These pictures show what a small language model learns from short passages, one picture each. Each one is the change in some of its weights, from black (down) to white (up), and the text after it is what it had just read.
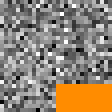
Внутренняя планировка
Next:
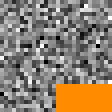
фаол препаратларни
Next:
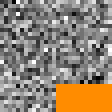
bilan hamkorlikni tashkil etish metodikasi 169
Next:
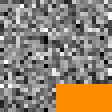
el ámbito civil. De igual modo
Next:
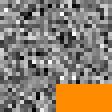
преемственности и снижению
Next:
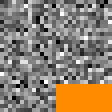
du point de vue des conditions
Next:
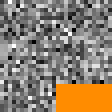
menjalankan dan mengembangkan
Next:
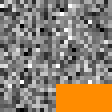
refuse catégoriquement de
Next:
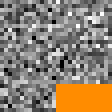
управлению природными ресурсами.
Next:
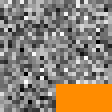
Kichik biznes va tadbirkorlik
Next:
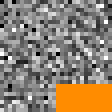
общего анализа крови и
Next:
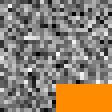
путями и приводить к
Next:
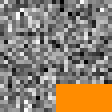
A cirurgia citoredutora
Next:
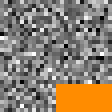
orange. These results
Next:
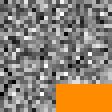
deprivation in humans.
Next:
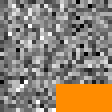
погрешности формулы представления
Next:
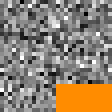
nessa abordagem. Segundo Borris
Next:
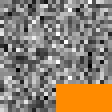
ser respondido ou considerado.
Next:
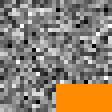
-aksiyalarni o‘zining
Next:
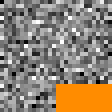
üye ülke arasında
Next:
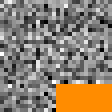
has a positive impact on the development of
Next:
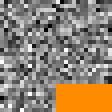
shahar shifoxonaning
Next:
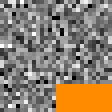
pero no supera las dimensiones del
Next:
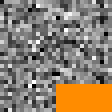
und ist ein wichtiger
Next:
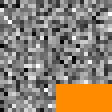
penciptaan lapangan kerja
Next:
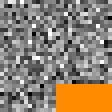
că „acești
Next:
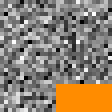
А. Кимё фанидан
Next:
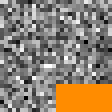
Research, University of California.
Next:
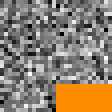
Buyraklarda har ikkala
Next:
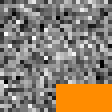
e de pessoas nos serviços de
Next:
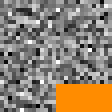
Olaf Simons und
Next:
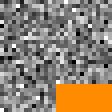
ишдан қониқмасликларига
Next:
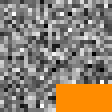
центр «Академия»,
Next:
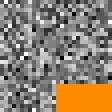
almış dünya çapında
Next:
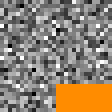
qo'llab-quvvatlash muhimligi
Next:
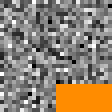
berish o‘quvchilarning dunyoqarashini
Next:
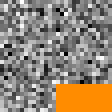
almashtiriladi. 3.
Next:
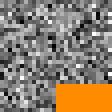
допомогою вирішення
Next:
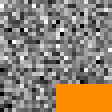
ustidan o'ylashlari
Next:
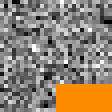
het geraamde verlies.
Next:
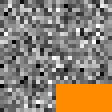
sociale. - H₂ : «
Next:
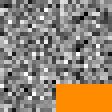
von Röntgenstrahlen und
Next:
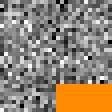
ta'sirini o'tkazmoqda.
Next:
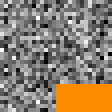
suas opiniões a respeito do
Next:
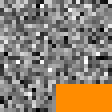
pre-registration student
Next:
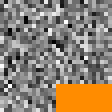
las factorías de salazones que tanto
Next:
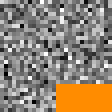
Candidate of Economic Sciences
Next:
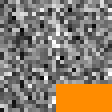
збуту ціннісних
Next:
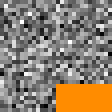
Pelipus Wungo,
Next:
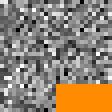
gumu i hidroksietil
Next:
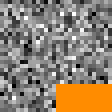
олганда поя-новдалар
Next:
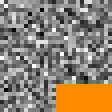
de la producción de alimentos de
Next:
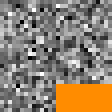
jahon andozalariga to‘liq
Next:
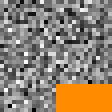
de Fe es evidente y significativa.
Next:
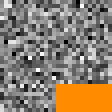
mit höherer Präzision
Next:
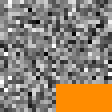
el CEM es el instrumento administrativo
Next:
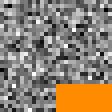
vacinação em massa estão
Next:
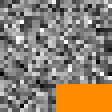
Ysabel de Aranciaga,
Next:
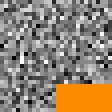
ягодные культуры [1;
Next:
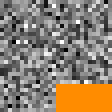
управління нею в техногенному
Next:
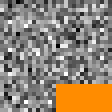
distinta extensión pero con
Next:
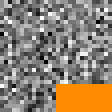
sekaligus membangun
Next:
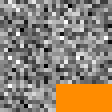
keretakan. Berdasarkan
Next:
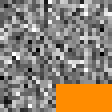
comportamiento de las sustancias en estado
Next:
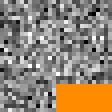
tanlanadigan nikneym va
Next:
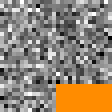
faqat badiiy qiymatga ega bo'lib
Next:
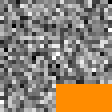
benefícios e desafios
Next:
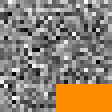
etishning o'ziga xos uslublari”.
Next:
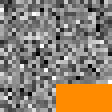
método y construir un objeto. Lo
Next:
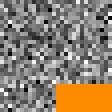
Allah Maha Pengampun,
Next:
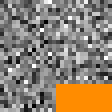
bir ko'zlangan maqsadimiz nuqtai
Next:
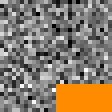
disposition de la communauté
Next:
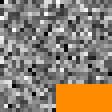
mustaqillikning dastlabki kunlaridan
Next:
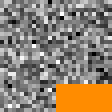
century generation: 2005.,-
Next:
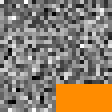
Askarov Pulat
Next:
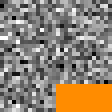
кўнгилни таҳайюл
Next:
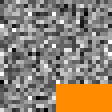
чидамлилиғи ва
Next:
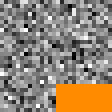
par l'ANR (en %)
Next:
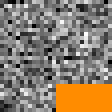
Doğan’a göre,
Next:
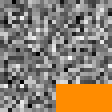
**BULLETIN OF
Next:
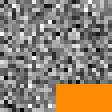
dos setores analisados. A identificação
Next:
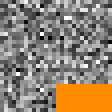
nazariyasi birmuncha yoritilgan
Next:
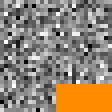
2. Ishqalanishga,
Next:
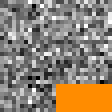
welding inspector is essential in
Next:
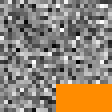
verticales. De Institucional dependen
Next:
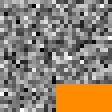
sarcina descoperirii
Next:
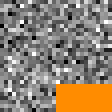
je otázka, no.
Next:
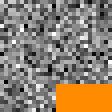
Romero (5). Después de
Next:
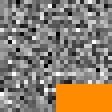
efetivo. Mas, de maneira
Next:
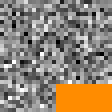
relações, estabelecimentos,
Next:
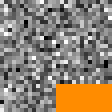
(содир этишга
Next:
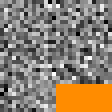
de in het Engels gestelde
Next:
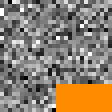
in dieser Werbung das
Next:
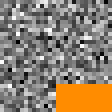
La convocatoria a
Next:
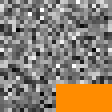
de Durango El estado en donde
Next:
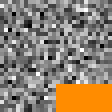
partage de technologies et de
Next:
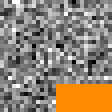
los niveles preescolar,
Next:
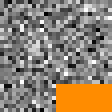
поняття прав громадян
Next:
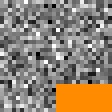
применяется в направлении
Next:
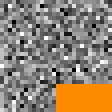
у сфері охорони РЗ
